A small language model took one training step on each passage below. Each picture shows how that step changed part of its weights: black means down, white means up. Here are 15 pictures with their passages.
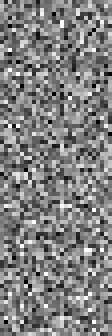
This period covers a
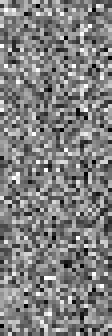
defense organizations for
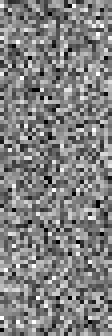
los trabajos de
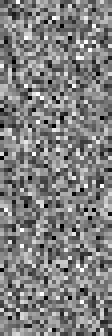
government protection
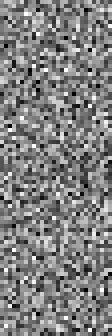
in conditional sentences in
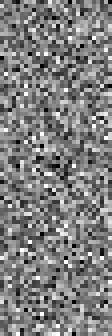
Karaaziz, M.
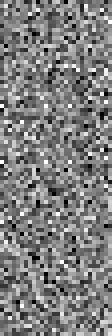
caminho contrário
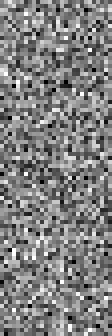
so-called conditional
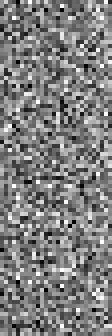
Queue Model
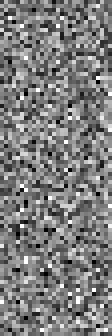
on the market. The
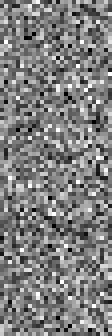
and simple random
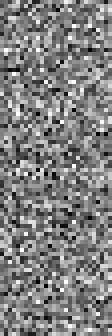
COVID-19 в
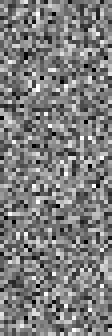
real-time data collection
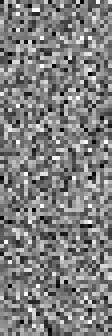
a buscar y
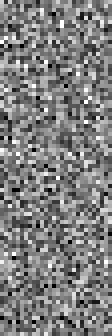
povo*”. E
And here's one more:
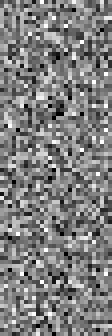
» Open Science
